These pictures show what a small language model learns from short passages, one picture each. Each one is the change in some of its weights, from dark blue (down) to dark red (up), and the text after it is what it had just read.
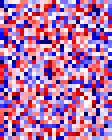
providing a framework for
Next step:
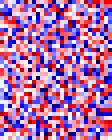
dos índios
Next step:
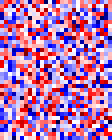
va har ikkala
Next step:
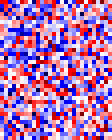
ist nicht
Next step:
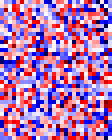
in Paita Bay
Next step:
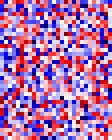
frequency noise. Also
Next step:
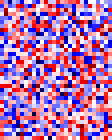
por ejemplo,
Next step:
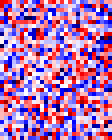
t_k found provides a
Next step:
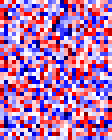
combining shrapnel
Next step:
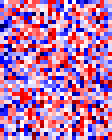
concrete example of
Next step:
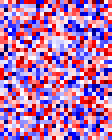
set up candid
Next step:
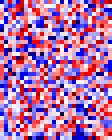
received funding from the
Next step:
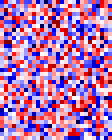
displayed object only
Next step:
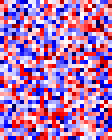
las microfloras y
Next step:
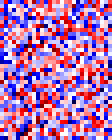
the search algorithm was
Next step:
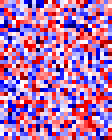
pamćenje i
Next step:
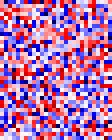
the transformation of information
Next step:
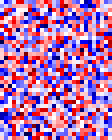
Lyonnaise des
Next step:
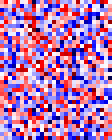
rather points towards some critical
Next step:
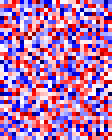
e documental**,
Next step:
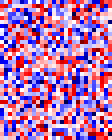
from the distance between the production
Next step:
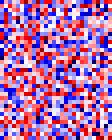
le tomará al
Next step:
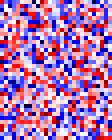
wijzen, dat
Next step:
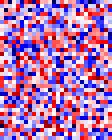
those needs within individual
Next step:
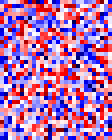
become to a nonlinear
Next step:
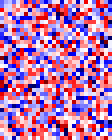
clients. Two
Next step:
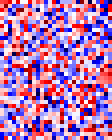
Ular o'z
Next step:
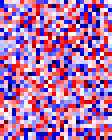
coping skills, such
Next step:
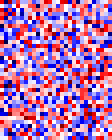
was not detected in the
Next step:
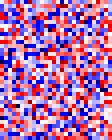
and (d)) with
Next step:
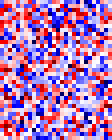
\end{align} The
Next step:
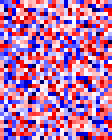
way of life of that
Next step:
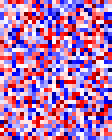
could now be used to test
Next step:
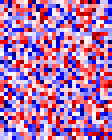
a less variable duration
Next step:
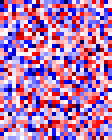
primary administrators
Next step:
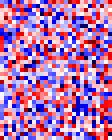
recovery from the
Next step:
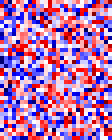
1$~kHz and
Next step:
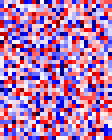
a charged star
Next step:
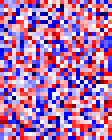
that Na^+ ,
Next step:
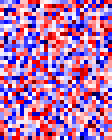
tool by replacing
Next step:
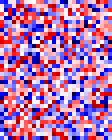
appearance of a signal at
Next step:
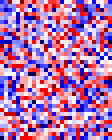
content using data to support
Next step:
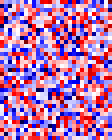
hybrid detectors,
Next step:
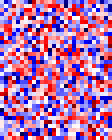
chain Monte
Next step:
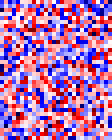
diverses perceptions
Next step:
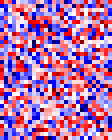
years, were measured by
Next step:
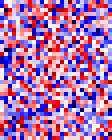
Safety Management for
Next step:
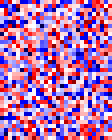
drawing: %
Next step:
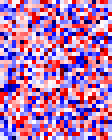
span, ranging
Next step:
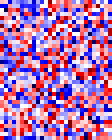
transparent part of the
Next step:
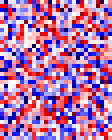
is incident to a
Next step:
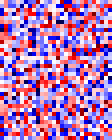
— bir necha
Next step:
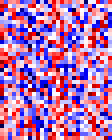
қон ивиши
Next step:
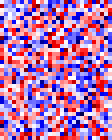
В идеальном
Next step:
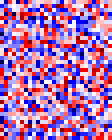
experiment. The agreement with the
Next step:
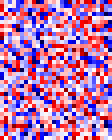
така че БТЕ
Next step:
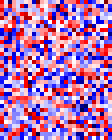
to be stronger by
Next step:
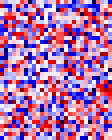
corpus studies tracking
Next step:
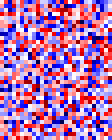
male and female
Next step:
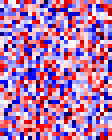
determine the rotated component
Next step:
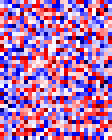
The reflectivities of
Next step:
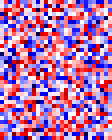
global trade flows of
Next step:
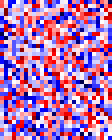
using the original table
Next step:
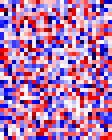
de artistas
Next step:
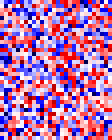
Appendix D of
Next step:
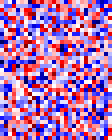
NS ZE PS
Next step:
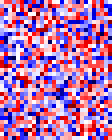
slight deviation from
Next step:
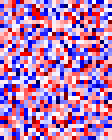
Another systematic review
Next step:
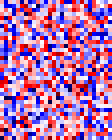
cui gli stati
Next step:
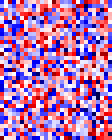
meaningful to the
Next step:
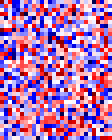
measured, for the four different
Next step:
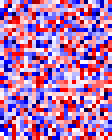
de Lisboa,
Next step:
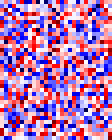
conserved energy momentum
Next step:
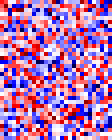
has been clarified,
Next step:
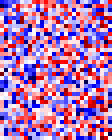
field and the trap
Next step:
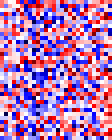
{external magnetic field}
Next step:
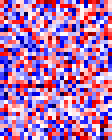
an 8x8 mechanical
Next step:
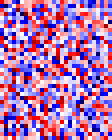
III, existing techniques
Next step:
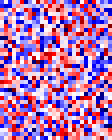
SIG et gestion
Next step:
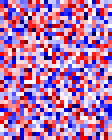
ko'tarilishi bilan
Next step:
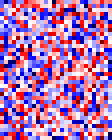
follow my advice and school
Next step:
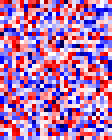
its extended spatial
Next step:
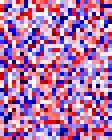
Apartment project
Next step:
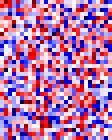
holatda va
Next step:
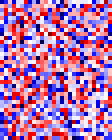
shows a single peak at
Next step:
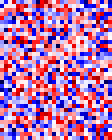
age groups shows an increase
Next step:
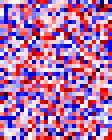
sujet de la structure
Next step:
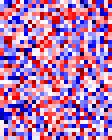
Safe Implant
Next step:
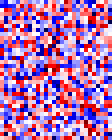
Despite the continued
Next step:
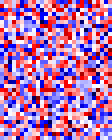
tissue infections
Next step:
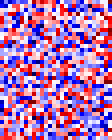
packet trees and
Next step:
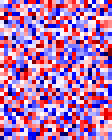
steep with poor
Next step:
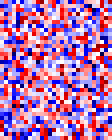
6% fat, and
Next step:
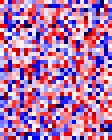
o tamanho da
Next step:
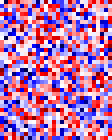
a nonparametric method
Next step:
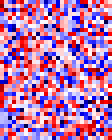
superposition $\left\vert
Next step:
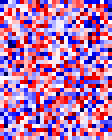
was an atrocious
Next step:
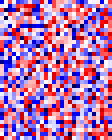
lost as part of the
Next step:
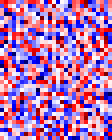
haqli, va bu
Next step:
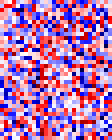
de enero solo se
